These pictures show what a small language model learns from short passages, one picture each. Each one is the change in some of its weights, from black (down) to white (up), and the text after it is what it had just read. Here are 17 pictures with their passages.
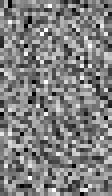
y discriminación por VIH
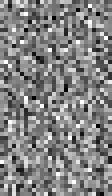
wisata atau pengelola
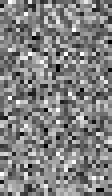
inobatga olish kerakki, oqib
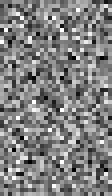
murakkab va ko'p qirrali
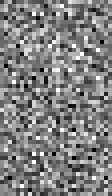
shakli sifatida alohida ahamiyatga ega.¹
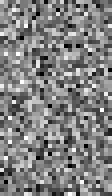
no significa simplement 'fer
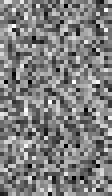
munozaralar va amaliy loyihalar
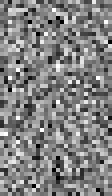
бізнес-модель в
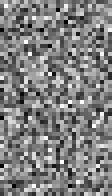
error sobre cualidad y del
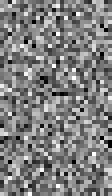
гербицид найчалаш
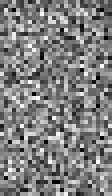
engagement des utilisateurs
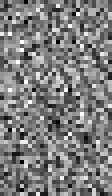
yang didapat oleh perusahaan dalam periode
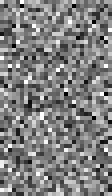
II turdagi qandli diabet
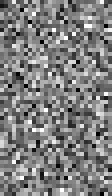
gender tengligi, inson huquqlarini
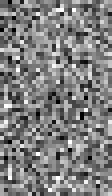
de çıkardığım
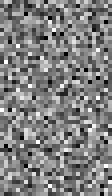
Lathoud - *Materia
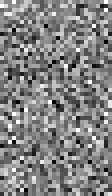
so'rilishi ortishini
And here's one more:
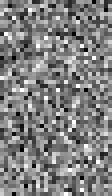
para a saúde e bem-estar dos
